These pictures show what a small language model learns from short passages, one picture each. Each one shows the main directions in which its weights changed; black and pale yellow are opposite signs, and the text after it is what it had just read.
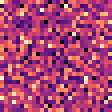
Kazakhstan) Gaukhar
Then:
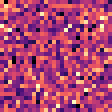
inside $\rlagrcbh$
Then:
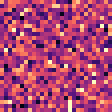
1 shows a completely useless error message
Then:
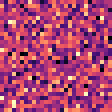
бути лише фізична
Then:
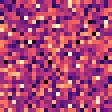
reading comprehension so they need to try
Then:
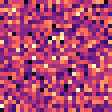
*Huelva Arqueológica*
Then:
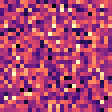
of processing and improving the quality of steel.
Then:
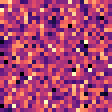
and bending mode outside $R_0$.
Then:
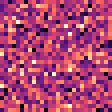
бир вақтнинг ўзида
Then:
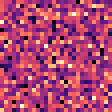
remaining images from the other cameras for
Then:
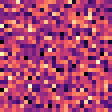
Cluster indicated on x-axis significantly
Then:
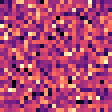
stage is to take research data on the samples that
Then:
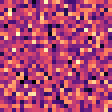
isolated for the benefit of a particular analysis
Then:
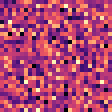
tract infection in primary care: sensitivity and
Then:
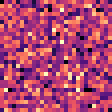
Such materials include, for example, the series of
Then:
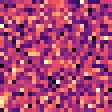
uso do biofertilizante no
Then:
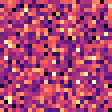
only 18 %). Materials impregnated
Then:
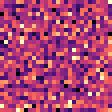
were collected offline. All event traces were
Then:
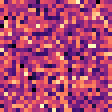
legal possibilities - Roadmap to implementation
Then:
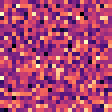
tubing (1.5 mm < ID
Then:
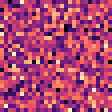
to be of a form like $q =
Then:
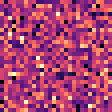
given guarantees that they would not face any
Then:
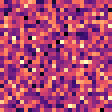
with each other through the external environment by wireless
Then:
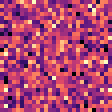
can be created by pairing fermions in
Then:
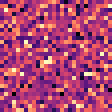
Children hospital. Patient and
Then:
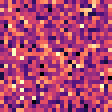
related to how it is created and manifested
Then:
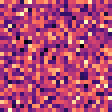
compared to the control group. No significant differences were
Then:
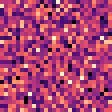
mobility thus obtained has to be modified. It
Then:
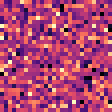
of a building's total energy, resource consumption and
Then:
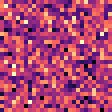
balls (local equivalence). In
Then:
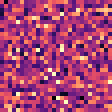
III, France, in 1975. He
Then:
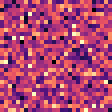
using VG compared with AGC (this
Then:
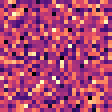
Installation} The code can be
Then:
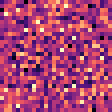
ijtimoiy faoliyatga tayyorgarligini ham
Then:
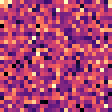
the other is the very soft carrot
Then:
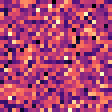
further said that benefits may be about the
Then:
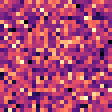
$G_{ab}$. Having in mind
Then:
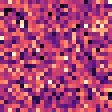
becomes yellowish and mottled
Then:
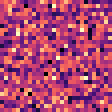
described in the framework of three neutrino generations
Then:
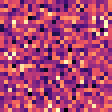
the likely barriers and facilitators to
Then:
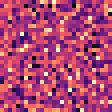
As described in the novel: “A popular
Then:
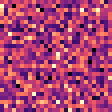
study including mortality, predation,
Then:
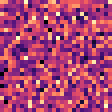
Bloom syndrome. However,
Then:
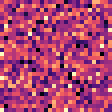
развивающего обучения.
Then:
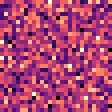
e, com isso, aloja
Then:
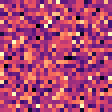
respectively. Finally, section 6 draws the
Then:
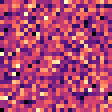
same frequency band. ## IV.
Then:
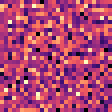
Степень изученности
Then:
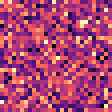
this time, when I was wondering about
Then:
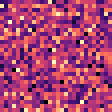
adopt a COVID19 app (see
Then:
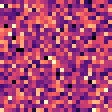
we mean any flux vector $\mbf c$
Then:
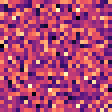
F (2018) Uncertainties in the
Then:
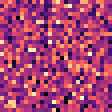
students major in mathematics related
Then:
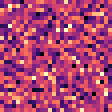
to describe the synthesis of science and engineering
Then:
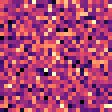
the JDE completely vanishes, with both
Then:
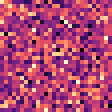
is {\bf stringy minimal surface}
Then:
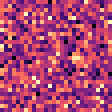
in Kediri, Indonesia aged
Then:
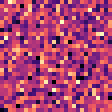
Chains, Transition Class
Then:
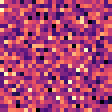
project. LGS responsible for data
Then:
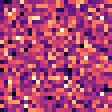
to vortex activity. It is difficult to
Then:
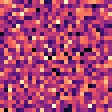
the personnel who do not have knowledge of this
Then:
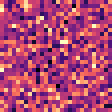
\end{eqnarray} The forward transformation was
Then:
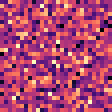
education and on-the-job training.
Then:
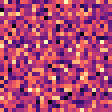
the largest relative reduction occurring for the
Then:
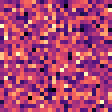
on the non-detection of either
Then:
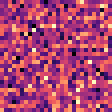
of applications which include the automobile industry
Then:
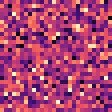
ma'no ifoda- lashidir:
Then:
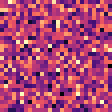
solely for SS owing to the large
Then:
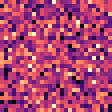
We also did a detailed critical analysis of
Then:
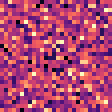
va qiyosiy huquqshunoslik
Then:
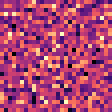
that produce a nontrivial departure
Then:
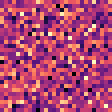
$\simeq$12 day orbital period.
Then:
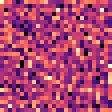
number of tags present in the system and
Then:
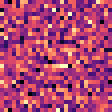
we took. Convergence and divergence
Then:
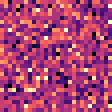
is obtained by inserting the solution
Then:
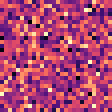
rivojlanishi metrologiya sohasidagi
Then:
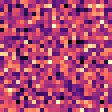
author's unique style of creating the character of
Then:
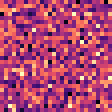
cuidados corretos a uma criança que
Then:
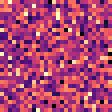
- the Muslim school - was established in
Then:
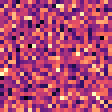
Bear Solar Observatory. Our analysis
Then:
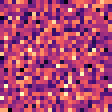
alba* leaves and to predict the
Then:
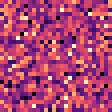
impact parameter space which is due to the
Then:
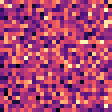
Biz ularga “Istakdagi
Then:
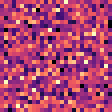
the Polar commission of Sea
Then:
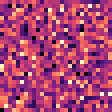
тих, що можуть бути
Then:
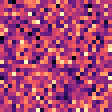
x-ray beam is focussed by a
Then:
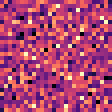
amalgam bearing subjects but
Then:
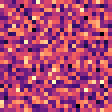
activities of the 5G-IANA project
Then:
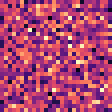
significant relationship between educational attainment and digital financial
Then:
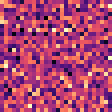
key role in helping students form a clear understanding
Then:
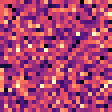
“Padarkush”, mumtoz
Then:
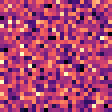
users understand how they may use it.
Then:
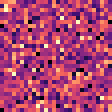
be in the Gyr range. If so,
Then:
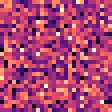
of all other sources. This indicates that a model
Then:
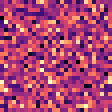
PU with limited gliricidia
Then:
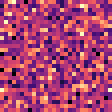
an apparent energy gap structure $\Delta
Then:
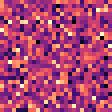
these two months, his TV
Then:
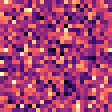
will complain to related units about the
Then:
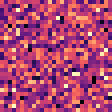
singular, which is not aligned with the standard
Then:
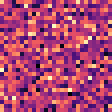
dipole moment of the Cosmic
